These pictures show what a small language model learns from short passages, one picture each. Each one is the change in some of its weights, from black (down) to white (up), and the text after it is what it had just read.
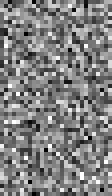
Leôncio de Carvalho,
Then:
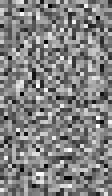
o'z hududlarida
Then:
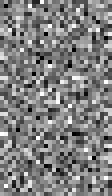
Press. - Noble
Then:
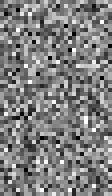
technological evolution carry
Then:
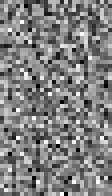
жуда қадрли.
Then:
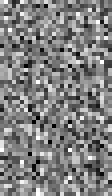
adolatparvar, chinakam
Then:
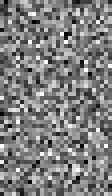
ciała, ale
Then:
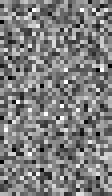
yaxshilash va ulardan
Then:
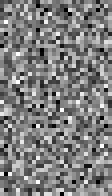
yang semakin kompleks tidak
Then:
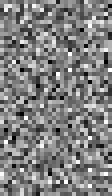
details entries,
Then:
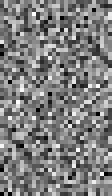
Cognitive Perspectives*,
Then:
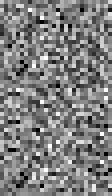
estão os trabalhos do
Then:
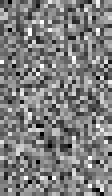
acteurs de ce secteur à
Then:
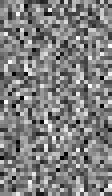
ҳисобланади, ва
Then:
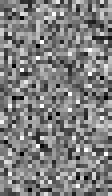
de capital, bem como por um
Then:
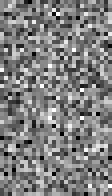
va sovuq ranglarga
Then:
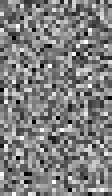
transformadora*. Ediciones
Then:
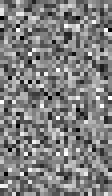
hipertensión arterial como
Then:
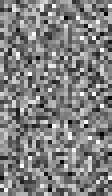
mexanizmlar, interfaol
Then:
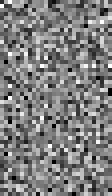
recuperou a capacidade de
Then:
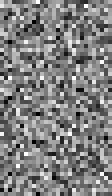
„fiecare artă
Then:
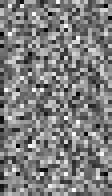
外 語
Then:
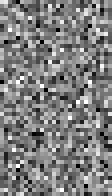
atas nilai *Present
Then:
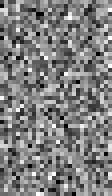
si de forma simultánea
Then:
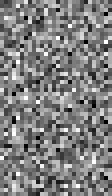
la disociación entre lo
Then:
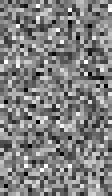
sistema de trazabilidad en los
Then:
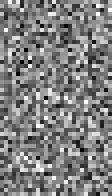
ozar tiliga tarjima
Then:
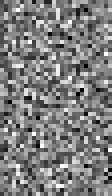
abdominal. Corte
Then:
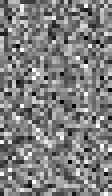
aos betabloqueadores ou em
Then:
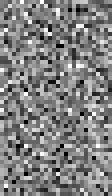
entrada de datos 3.-
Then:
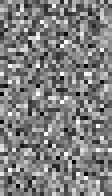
илмий ёношувлар
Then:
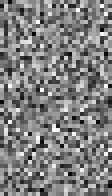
organizmida mochevinadan
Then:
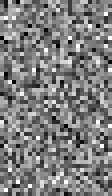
24 heures et disparaît
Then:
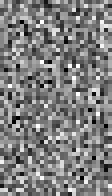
в попередній
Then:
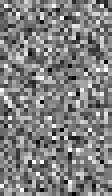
texto a partir do terceiro
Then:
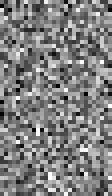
melhor incorpora as
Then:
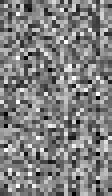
достижения целей.
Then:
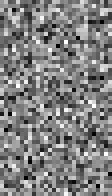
retos de la diversidad biológica
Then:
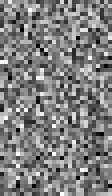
of Science and Education of the
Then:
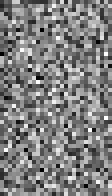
الله، وأنهم
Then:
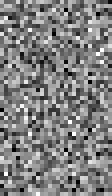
on Aging, Policies
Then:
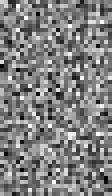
al servicio de los relatos
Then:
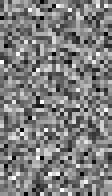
su tutora fue una fiel
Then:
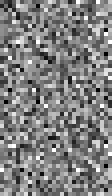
assessed the rate of
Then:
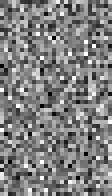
os níveis de sustentabilidade
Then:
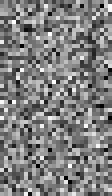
a oferta de programas de
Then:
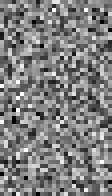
present in Uzbekistan //
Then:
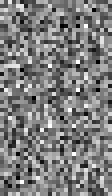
pregnant women: a
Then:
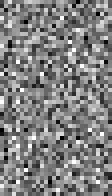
die Modellierung zum
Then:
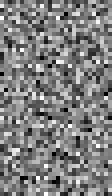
yer tutmuştur. Bunda
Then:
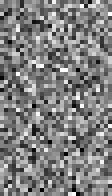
alanlarında başarılı ve
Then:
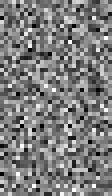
Harvard University Press,
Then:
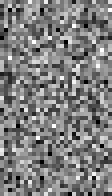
renewable energy
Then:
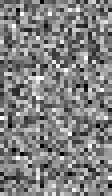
da sociedade civil organizada
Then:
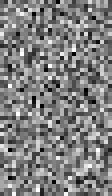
tashkil topdi, birlashma
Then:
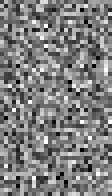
63,4 Non réponse
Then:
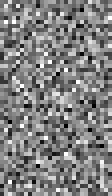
la pandemia resolvió
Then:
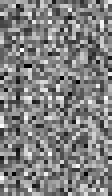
turkiy davlatlarning til va
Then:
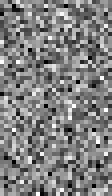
ro'yxatiga kiritish
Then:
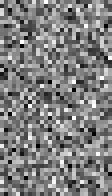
de la investigación se generaran
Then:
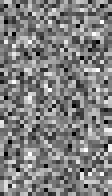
Sonotrax audio
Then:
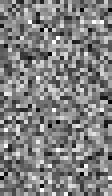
conhecimento. Usar a
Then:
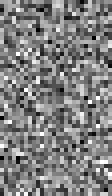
of the Screw Conveyor
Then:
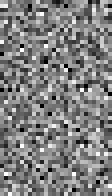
a Administração Pública é um
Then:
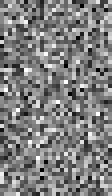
Rudakiyga bog'laydi va
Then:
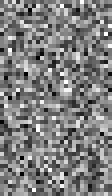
rural ; - ✓
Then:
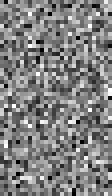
information security of Ukraine
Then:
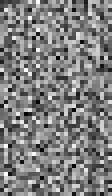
“Tabiiy fanlar” fanini
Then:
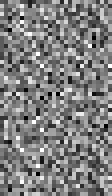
para evaluar las competencias
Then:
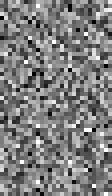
Hyde and Other Tales
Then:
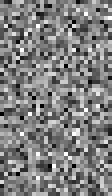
Dunyo veterinariya
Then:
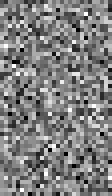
prefeitura ainda esteja
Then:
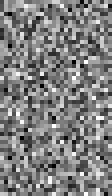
disponibilizar orientações
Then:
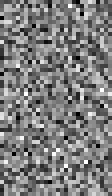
Çekiç, Ç.,
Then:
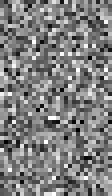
estratégia focada em
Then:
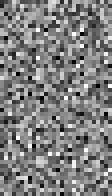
authors and / or third
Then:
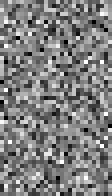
Ukraine is studied. The
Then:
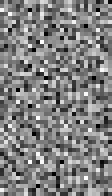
U. soliq ma'lumotlarini
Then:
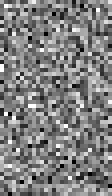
et l'implication
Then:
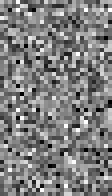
классах школы
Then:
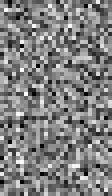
el desarrollo emocional del trabajador
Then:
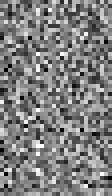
xalqlarning madaniy xususiyatlariga
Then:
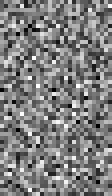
1-2- sinflar
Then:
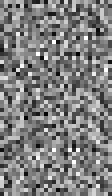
18]. Результаты и
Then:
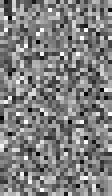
opera mediante uma imposição
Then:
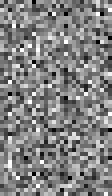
uzoq muddatli
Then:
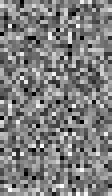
sont moins bien connues
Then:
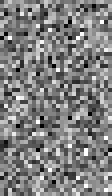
the crystal size
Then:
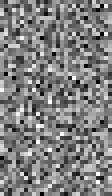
yaratish, o'z fikrini
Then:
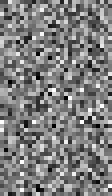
que ainda não são abordadas
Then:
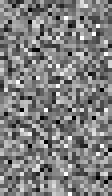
una situación futura deseada y
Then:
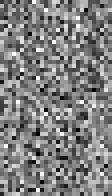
y la curiosidad y
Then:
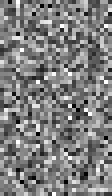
*Innovative Society:
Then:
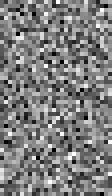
2021, o Brasil atingiu a
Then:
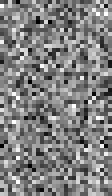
direitos territoriais não se
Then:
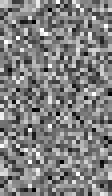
tushunish, ma‘lumotni
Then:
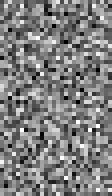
текущим временем,
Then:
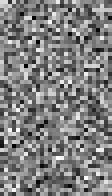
tanlovida qatnashishni
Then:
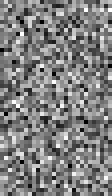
кейинчалик Турон
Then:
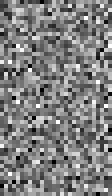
هر هدف با سایر
